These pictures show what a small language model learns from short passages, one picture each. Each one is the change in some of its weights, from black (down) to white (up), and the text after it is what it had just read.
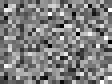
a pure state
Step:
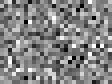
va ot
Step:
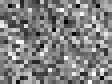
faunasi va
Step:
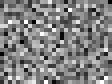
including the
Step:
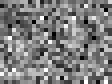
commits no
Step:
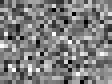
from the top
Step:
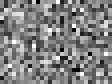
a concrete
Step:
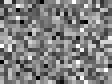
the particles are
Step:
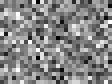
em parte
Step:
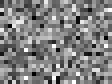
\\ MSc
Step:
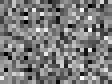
The overuse
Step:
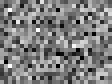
e pela
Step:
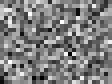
If the
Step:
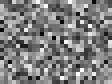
use of the
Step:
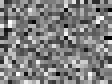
contributed to
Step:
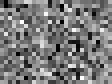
$\alpha =
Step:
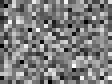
adaptive and
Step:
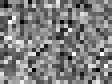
a broad
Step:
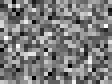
of orientation
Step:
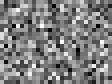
structure as those
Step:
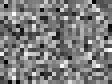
has made use
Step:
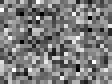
along the
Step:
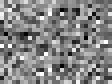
we consider only the
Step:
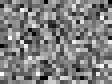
mayor a la
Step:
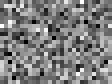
showed the
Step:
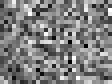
si è
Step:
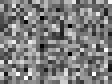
une analyse
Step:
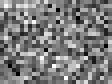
of LF
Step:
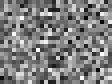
en sus
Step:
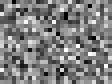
these two simple
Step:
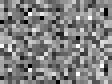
the sake
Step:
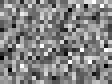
para la posta
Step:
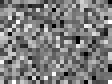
is the order of
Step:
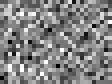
o uso
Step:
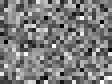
a range
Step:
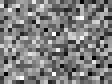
as expected.
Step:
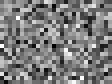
Alignment of
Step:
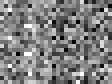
with the action
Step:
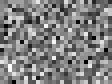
The importance of
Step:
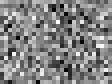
line flux
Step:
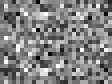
de que, se
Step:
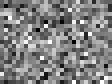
result, a
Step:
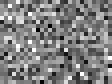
no final de
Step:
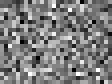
here, but
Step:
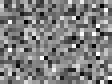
keep in
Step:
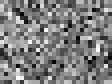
We now
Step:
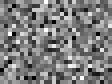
\Gamma +
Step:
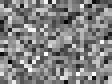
be used at the
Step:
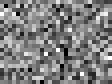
or thermal
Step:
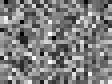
and temperature
